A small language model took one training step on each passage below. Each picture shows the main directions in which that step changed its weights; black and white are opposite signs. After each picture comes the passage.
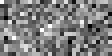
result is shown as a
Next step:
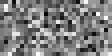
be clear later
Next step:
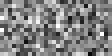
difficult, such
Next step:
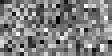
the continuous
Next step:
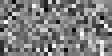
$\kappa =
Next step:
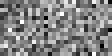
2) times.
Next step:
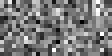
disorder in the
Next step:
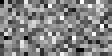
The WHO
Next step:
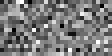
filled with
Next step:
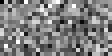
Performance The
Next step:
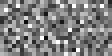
weak change can
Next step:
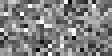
suspension is defined
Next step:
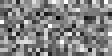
now follows that
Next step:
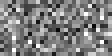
compare our predictions
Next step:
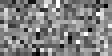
function of $p$
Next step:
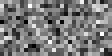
governance in the
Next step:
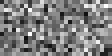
insufficiency following
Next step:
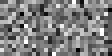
written as
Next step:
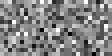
as identifying such
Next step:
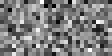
depends on a
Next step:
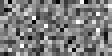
a not very optimistic
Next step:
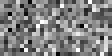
efficiency of their
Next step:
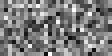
3 THE
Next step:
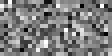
Rev.* B
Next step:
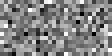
t (Fig.
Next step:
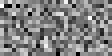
method. ##
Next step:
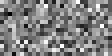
existing social conditions based
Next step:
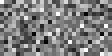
excluding the
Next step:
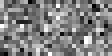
itself, but of
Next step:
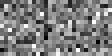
nL/min with
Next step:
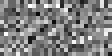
European Code of
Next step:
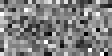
ecosystem of
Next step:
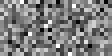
life among
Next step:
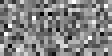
hand. The temple
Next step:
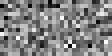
set of observables defined
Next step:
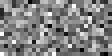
respect to the analysis
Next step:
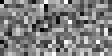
learned as well
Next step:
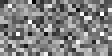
possible CW emission
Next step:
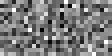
deciding their
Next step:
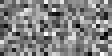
stars, and the
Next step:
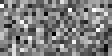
Password on
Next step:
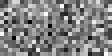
Fermi level
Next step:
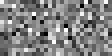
daily volume of
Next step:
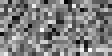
ethnic and
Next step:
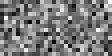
remains there even when
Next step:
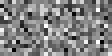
but the theoretical
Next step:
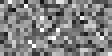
populate the
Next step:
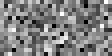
second year students in
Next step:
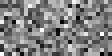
be determined by the
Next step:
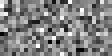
valid rules
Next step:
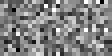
revealed that
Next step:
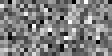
sex duration
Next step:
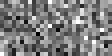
comments, to
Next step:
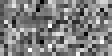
session using a
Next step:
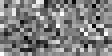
institute, The
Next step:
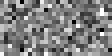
we include these
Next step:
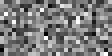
today is the
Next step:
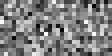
by shifting
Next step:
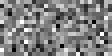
applied to
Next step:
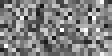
the method to be
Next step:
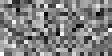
setup ease of
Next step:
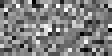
GCN can
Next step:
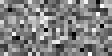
discussed further in
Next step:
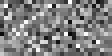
ranges and the
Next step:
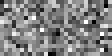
in the beginning
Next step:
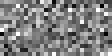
and demonstrates
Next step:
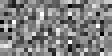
with the increasing
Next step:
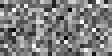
and Global
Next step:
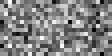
ratio. For
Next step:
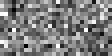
admiration in
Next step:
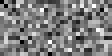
latter is a lower
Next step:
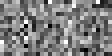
sublingual and
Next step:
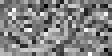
results presented in this
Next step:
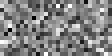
discovery reach
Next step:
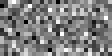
while the shapes
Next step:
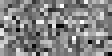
sites, it is
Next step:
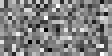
materials extracted
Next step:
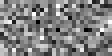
was planned
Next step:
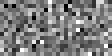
1(b) shows
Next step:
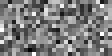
located in the
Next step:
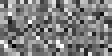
policies across all
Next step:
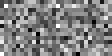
of this study, but
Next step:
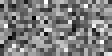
forces. However,
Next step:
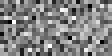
has also been generalized
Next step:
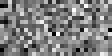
in humid
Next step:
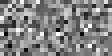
some challenges
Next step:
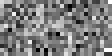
the signal. -
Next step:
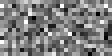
To identify crop
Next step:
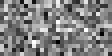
functional test that
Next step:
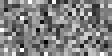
the divergent
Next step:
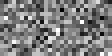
a realization of the
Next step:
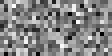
map. The
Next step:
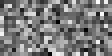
only one dimension,
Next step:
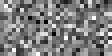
seems that the
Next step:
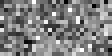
such that Eq. 6
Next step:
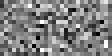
number $K$
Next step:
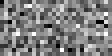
number is greater
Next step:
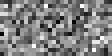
order to catch
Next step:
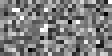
is not just a
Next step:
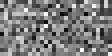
medical surgery
